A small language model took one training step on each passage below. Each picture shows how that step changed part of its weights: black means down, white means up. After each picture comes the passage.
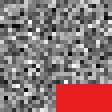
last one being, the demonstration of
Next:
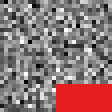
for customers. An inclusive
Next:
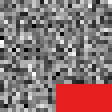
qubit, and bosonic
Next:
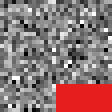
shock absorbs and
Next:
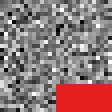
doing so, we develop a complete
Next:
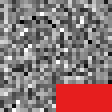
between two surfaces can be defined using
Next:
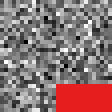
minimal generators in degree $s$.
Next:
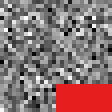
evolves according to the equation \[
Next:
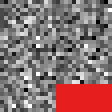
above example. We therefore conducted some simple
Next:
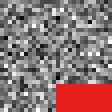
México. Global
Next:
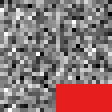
are deep into the small-world
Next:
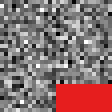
vector fields, i.e.,
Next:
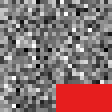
may take their connected sum along the common
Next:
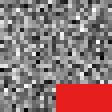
investment decision is that the result
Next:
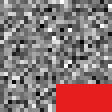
shock formation. In the
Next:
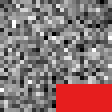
weighting. The proposed detector performs
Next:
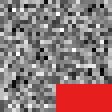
School of Electronics and
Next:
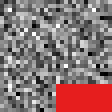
modify the potential while preserving
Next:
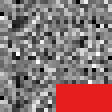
is an antimorphism of
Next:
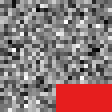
2.6. Suppose that $r
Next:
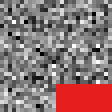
2020 Programme of the
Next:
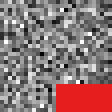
motor 6, and a control
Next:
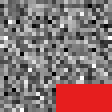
for any number of expansion terms, using
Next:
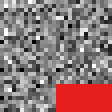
an analogous $L^2$
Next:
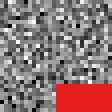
for the present study. The age limit of
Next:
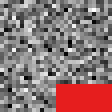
of this chapter, we will give
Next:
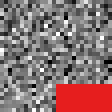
$G$ is an ambitable
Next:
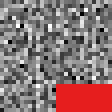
to ensure that the consistency of the proposed
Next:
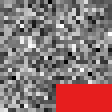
499 villages of
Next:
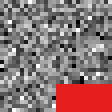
let $W\in S^p$
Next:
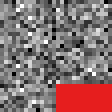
power might make it easier to integrate
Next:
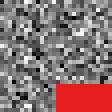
superconvergence of the algorithm.
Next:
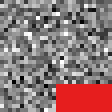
the braidings square to the
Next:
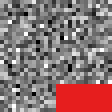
If $G$ is of type
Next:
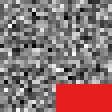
analysis was carried out considering a
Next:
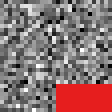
Prime Ministers of
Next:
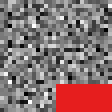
the analysis process that was conducted.
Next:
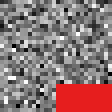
on trees (shared also by
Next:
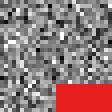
skills, and character building
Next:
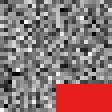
differential algebraic equations. In principle,
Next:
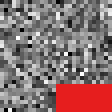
their administration against the
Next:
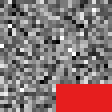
without the continual assistance and
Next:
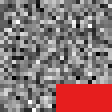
of co-optimization with
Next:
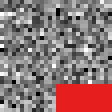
2. The positive cases of intestinal
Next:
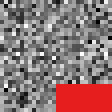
more realistic and aligned with the
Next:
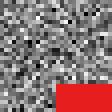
a curve and (2) four such curves
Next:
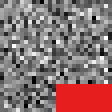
et al. 2012). In contrast to
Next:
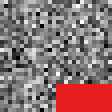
class of examples, it is a
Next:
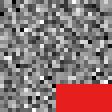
impose for the asymptotic behaviour of
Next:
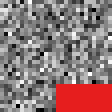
and obtain the best alternatives based on the
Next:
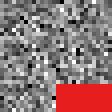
software development Meta-Wiki
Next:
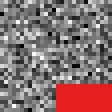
bead of $\psi_i$ is
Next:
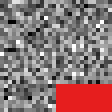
New State Estado
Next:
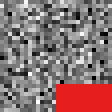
length $3$ of all possible types.
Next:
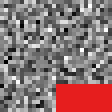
of signed finite measures. Our approach allows
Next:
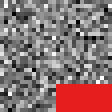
the WP2 'New
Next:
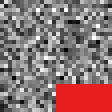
and November 2018. A
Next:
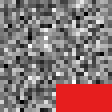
analysis approaches to analysis of on-line
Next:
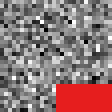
1.36 m/s and run times
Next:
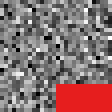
$z\to cz$. The associated
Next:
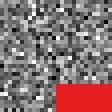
not only a passive reception
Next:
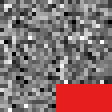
nucleotide substitutions per
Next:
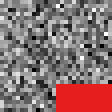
T$ are presented in the bottom left
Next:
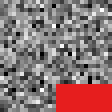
Index (BMI),
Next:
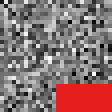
sequences corresponding to the converged
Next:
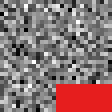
million documents from more
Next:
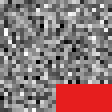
D'Amico, A.
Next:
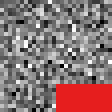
additionally requires that these WCC's are
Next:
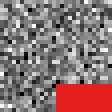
under implementation and it is expected to be
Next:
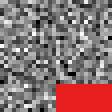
ideal $I$ in $\poly$,
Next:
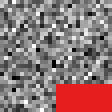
MBPP. We believe
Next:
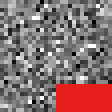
The spacing between the two elements is different
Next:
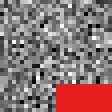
While up to 69% of cases
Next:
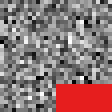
1PN order, as discussed in
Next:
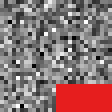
finite acyclic quiver over
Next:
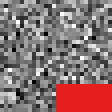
of changes in the line performance even when the
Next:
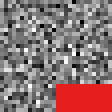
to ensure the long-term health of
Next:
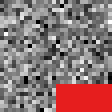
interior dihedral angle at the
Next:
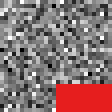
molecule of water and the product is
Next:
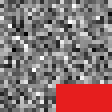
below it can be seen that the
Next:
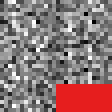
wood. The primary purpose of
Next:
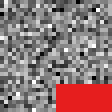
wisely recommended approach,
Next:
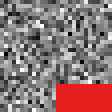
and seismic wave. Based on
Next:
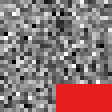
continuation, $b_{\pm
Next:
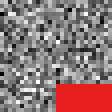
d t = \infty$ \noindent are
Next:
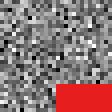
for democracy. While the
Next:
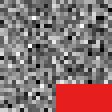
unique numbers are assigned to
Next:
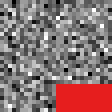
coordinate space $C$ is
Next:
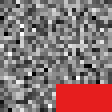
Name. The view is filtered on
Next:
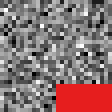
components are transformed into more soft
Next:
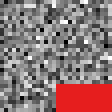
this idea, by imposing
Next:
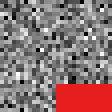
Lifshitz theory to the
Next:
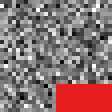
and simple consensus about the right measure
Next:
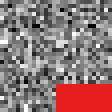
regulations and compliance between
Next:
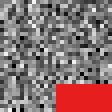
Nigerian economy experienced
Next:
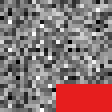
isolated in }X\}$. Then
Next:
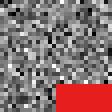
representation of $\s_6$ indexed
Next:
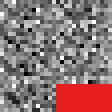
warmed and maintained at
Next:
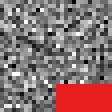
becomes a crucial factor in
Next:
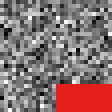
the CSP solver returns
